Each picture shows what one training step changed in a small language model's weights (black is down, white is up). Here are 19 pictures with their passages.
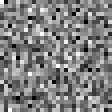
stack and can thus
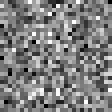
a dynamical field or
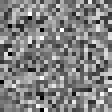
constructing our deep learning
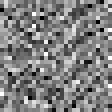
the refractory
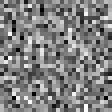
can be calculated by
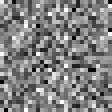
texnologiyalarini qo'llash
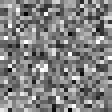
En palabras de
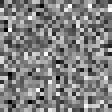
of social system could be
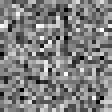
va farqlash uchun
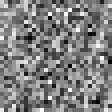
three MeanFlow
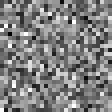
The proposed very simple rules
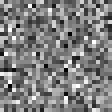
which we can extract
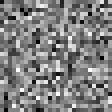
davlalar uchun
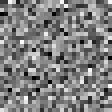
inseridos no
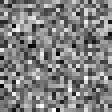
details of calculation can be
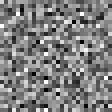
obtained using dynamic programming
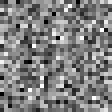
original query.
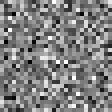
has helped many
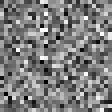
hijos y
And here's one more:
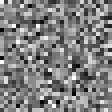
region, the chemical equilibrium
